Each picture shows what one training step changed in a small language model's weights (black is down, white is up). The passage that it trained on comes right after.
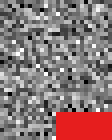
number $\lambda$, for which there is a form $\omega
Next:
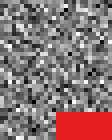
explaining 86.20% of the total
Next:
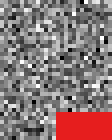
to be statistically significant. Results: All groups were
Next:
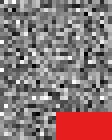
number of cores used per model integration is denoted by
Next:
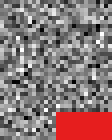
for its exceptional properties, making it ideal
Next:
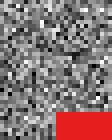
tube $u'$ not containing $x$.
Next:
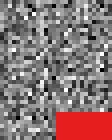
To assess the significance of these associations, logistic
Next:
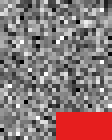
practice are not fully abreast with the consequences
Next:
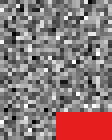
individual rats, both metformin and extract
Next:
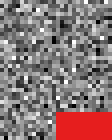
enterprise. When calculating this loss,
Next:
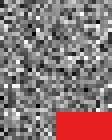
Let $\si\in\Si$. Each vertex
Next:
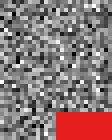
Gelfand-Graev representation} associated to
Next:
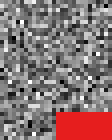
the foreign language teacher's arsenal. The
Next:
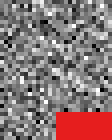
claim 5mg), a quantity of tablet
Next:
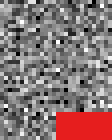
effect of farm and nonfarm
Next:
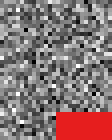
depth-zero case, a bijection is later
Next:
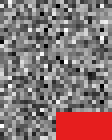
not statistically significant ($p = 0.3814$).
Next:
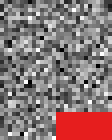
authors call it the {\it new realization\/}
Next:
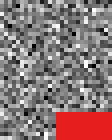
development of the industry, agriculture and
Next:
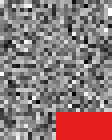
\eqref{e:keyid2} the
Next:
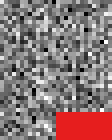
activity surrounding the study object. However,
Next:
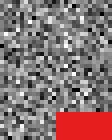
higher concentrations of anti-nutritional factors than
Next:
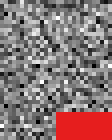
examples using the initial stochastic wood $
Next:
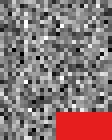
Enugu State. Keywords:
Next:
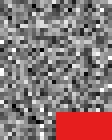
If the prime order $p$ equals 3 then
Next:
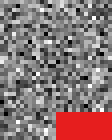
of smooth, compactly supported functions on an open set
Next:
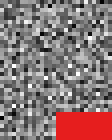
the day of entering into the final instar before
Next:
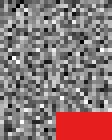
Given the limited research in this area, the study provides
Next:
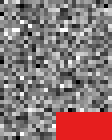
the author(s) only and do not necessarily represent
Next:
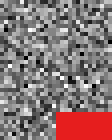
that if $G$ is a tree,
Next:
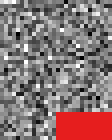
non-negative integers, to keep the
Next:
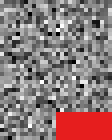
of pickling cucumber, and classification of
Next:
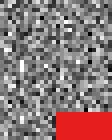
Policies for Open Access Books and
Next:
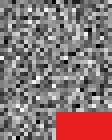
them a description of odd parameters, previously
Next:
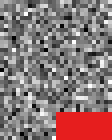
$g_{\mu}$ and substituting
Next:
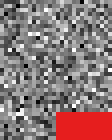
its consequences, are the conditional probabilities
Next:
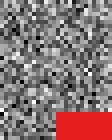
Y \Phi, \ph t \ge t_1
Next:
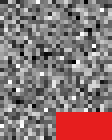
step 0.25) and all left constant parameters with
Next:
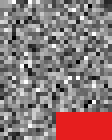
authors include Kulish \cite{14},
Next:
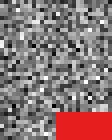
high sensitivity category. Since there are 4 different categories
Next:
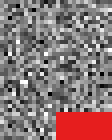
at various temperatures. So from results select
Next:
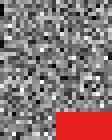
was collected through questionnaires and interviews
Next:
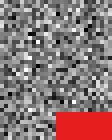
to dry the aggregates before their addition to
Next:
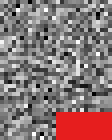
vector of random errors, assumed to follow normal
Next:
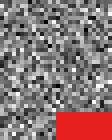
penalised regression approaches like Ridge,
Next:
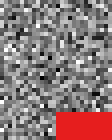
to $Y_{i^*}$ and obtain
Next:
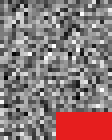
(Descent Lemma) *Given
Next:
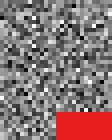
and \begin{equation*} \eta(x)=
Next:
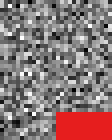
expression corresponds to homoclinic solution is given by
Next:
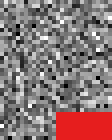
GDPR, for instance application of robust
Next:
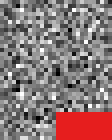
Sim}, and the limitation identified by
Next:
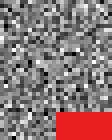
boundary equal to $(M',\xi').$ Let
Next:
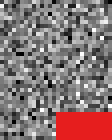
operating profit were used as the output variables.
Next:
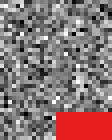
experiments; error bars represent S.D.
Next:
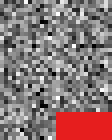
the drop in dye concentration the amount
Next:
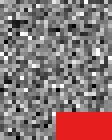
assertions} In this section, we present some
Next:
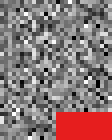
management. I. INTRODUCTION
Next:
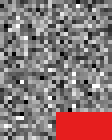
accelerated soil erosion. The global
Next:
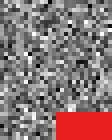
edges from $G_0$ and obtain a
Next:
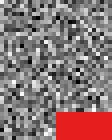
was transferred to a 250 ml
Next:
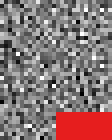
models. In mid 2021, we initiated our
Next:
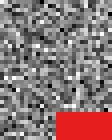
is called the spectrum of $\Ecal$.
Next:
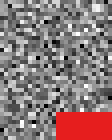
case \ref{casob}, we have
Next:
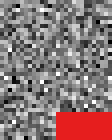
of $\mu$ for each possible value of
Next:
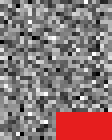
distribution to be before we have any data), and the
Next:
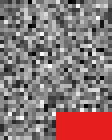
the Fock representation \cite{qstat}.
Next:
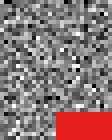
possibly spending less time on others.
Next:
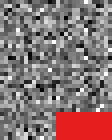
benefit most from the incremental loading
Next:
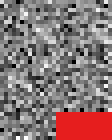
of the microgrid consisting of a
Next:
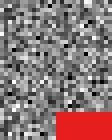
the registration request was sent from an
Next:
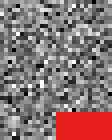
of $S$, the following hold: \par
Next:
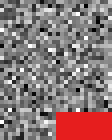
the region. (or something like that). Table
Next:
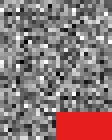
c-reactive protein (CRP),
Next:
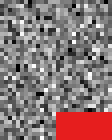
tasks $I$, stated as follows:
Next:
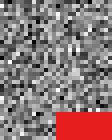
Natal, Brazil Abatement
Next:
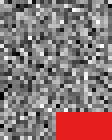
In particular, for $T$ a finite subset of
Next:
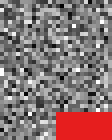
the highest growth. This strain also degraded
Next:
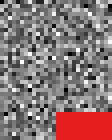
Then we have \begin{enumerate} \item
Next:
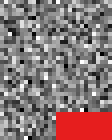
public secondary schools in Musanze
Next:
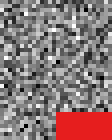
(2019) in their study evaluated the impact of
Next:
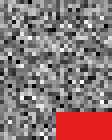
various algorithmic components, often originating from
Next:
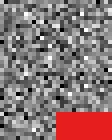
(even if it is the wrong day).
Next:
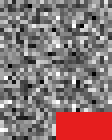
%\begin{center} { Figure 24 ---
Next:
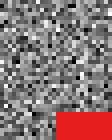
and conclusions summarized: A water manifold is
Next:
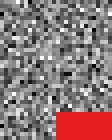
crystallised from ethanol to give
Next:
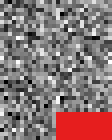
The total mass (the ADM mass)
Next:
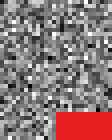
invest his/her attention to the meaning
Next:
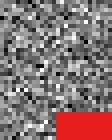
all similar terms taking $l=k-i$. We
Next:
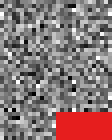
and 0% among drain group. Wound
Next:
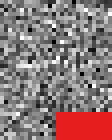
evaluating the efficacy of labour admission
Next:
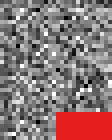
that appear in the expression for $\gm g
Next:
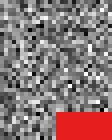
\{u\} \subset D^*$ which contradicts our assumption
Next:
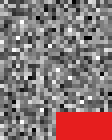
Karachi Pakistan in which authors reported
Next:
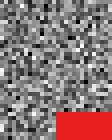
bending strength of 6/4
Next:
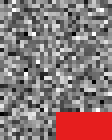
curve (AUC) for J48 algorithm the
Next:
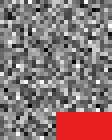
We use this as the basis of our model. Any
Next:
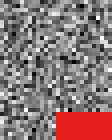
in even degrees. A few experiments approve
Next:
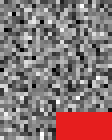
neighbors occupied), but can increase by
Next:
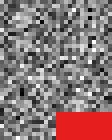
High general resource potential, both surface, and
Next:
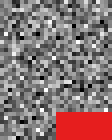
between $R_F$ and $R$; since
